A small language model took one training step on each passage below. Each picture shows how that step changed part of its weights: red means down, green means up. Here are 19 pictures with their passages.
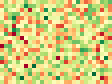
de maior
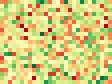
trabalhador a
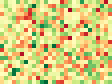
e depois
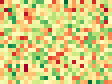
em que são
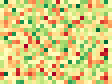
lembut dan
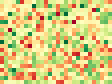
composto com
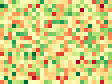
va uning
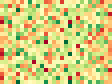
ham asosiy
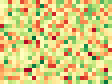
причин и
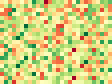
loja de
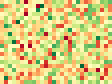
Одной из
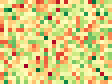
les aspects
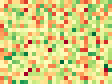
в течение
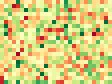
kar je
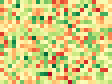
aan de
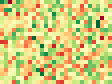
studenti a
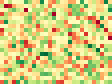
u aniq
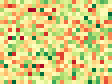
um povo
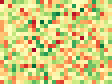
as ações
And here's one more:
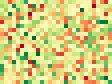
data yang
